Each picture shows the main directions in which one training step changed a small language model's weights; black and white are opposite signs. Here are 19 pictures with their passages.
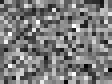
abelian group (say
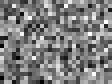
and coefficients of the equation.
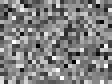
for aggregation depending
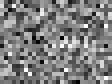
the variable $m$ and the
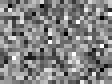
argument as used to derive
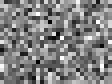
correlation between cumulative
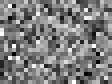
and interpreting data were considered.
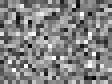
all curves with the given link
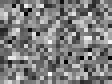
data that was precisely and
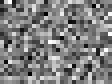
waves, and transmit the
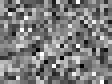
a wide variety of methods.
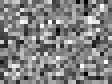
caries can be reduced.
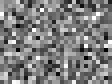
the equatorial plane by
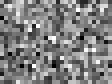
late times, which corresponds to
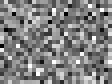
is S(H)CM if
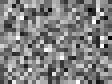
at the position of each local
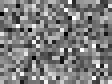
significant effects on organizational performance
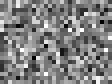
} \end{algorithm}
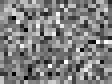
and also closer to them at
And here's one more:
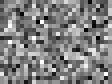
same cavity was,
